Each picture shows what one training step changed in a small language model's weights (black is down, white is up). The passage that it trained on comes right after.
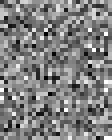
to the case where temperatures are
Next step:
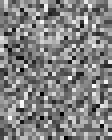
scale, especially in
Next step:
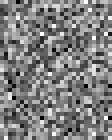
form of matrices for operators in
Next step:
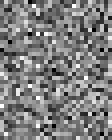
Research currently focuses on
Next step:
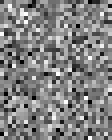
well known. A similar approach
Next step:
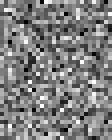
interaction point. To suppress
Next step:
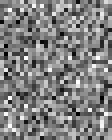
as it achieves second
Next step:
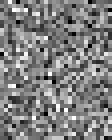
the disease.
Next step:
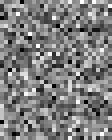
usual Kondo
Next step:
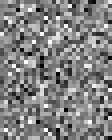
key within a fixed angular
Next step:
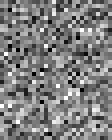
magnetospheric electron
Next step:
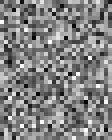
as shown in Figure 2,
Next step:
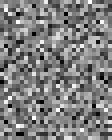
relative free energy between I1
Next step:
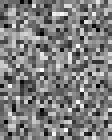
energy. Particles
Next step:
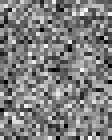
X1 (weak
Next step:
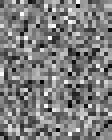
voltage programs the
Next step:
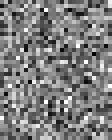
\title{The Bell
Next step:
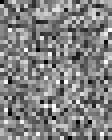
is the sum of the
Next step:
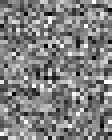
lines are fits to the
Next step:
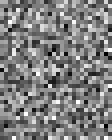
have a full picture of
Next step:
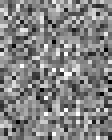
during step three, the photon
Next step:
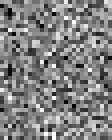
portions of the
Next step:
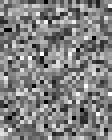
Quantum Materials,
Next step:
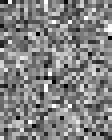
the syntheses of a
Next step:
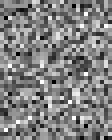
institution list.
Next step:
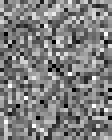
1)$, across multiple initial
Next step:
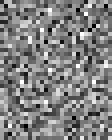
enhanced supercurrent has
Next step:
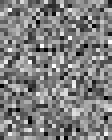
GCN is the only
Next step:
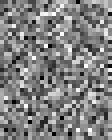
transitive $G$-set
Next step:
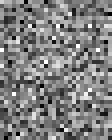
XPS spectra. As shown
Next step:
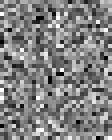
case we have to take
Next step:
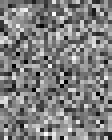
feature distribution with the help
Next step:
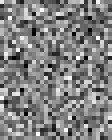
assistance. This work
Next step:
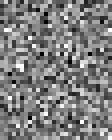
The Majorana
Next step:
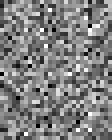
talk on solar
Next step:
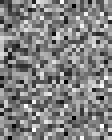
controlled by the exchange
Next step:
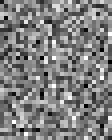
atoms, and dependent on
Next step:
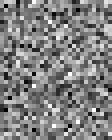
by all squeezed
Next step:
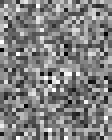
from the Hamiltonian of the
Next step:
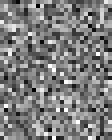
probes the short distance part
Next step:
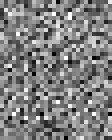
a randomly distributed
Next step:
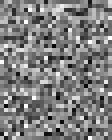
\item Assign
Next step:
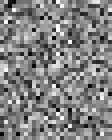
of Co-doped
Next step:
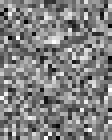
was better than 0.15
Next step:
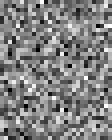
to generalize the approach to
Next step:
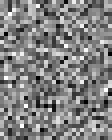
DLAs are the
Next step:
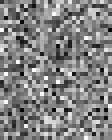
represents a time where the
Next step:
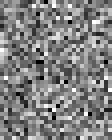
achieving the effectively
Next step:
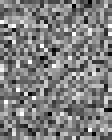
giving place to a
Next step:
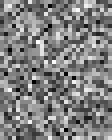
Physics, CERN,
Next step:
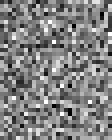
best explained as resulting from
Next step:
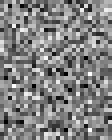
flux calibration error. The
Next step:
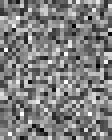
found that when averaged over
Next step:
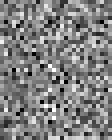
transformation of the raw
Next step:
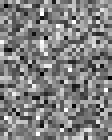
force from the optical field and
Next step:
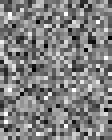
pairs trading, an
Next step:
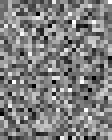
is re-expressed
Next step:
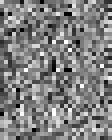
simple shear}. In this
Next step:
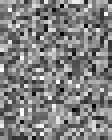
theory is as yet
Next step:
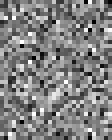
no detectable change in
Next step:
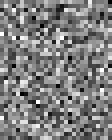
\times 64 \times
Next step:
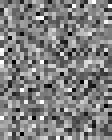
specific UV complete theory.
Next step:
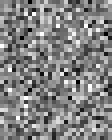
a novel approach for using
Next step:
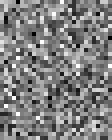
angle between both locations.
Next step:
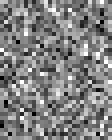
with concavity (and
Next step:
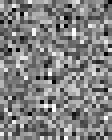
the volume of the sample.
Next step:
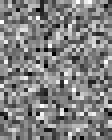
the Lagrangian frame is
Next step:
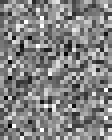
2000 for the assumed
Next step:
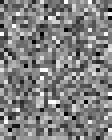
mass entrainment in the
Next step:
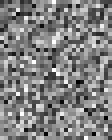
are still consistent with a
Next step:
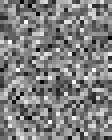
development, regarding
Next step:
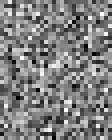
localized at the tip
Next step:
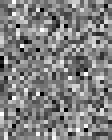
information in the inner
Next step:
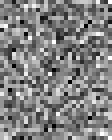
NonSF galaxy
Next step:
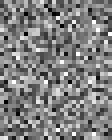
it is tempting to
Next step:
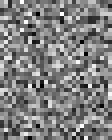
MAFW focus on
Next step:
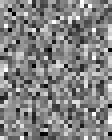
of iterative
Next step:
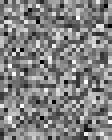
addition to these equations, the
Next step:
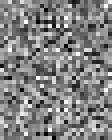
the spread are the
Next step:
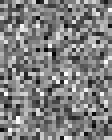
the oscillation frequencies using
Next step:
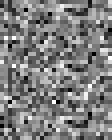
\begin{abstract} We
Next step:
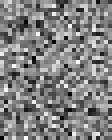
spin-orbit coupling --
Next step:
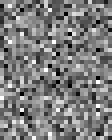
work, we mainly use
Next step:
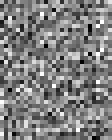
zu Berlin,
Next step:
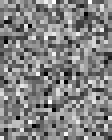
the outflow of a
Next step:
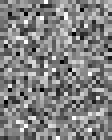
``selection rule''
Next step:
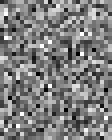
of the survey. For
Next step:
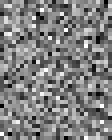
analysis, which demonstrate that
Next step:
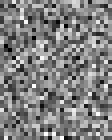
expression for the energy $\cal
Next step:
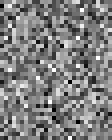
the anchor, its
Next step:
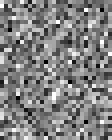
rather than committing to
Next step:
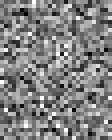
network information. The article
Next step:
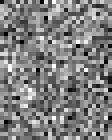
on positive values of order
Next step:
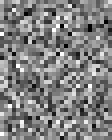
project. The idea
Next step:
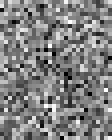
the composition and the
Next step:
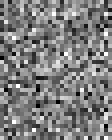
is offset from the optical
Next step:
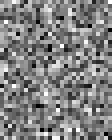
of the isolated
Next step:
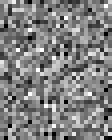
and the above degree of
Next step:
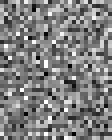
as a minimum the couplings
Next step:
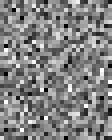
sometimes with a weak
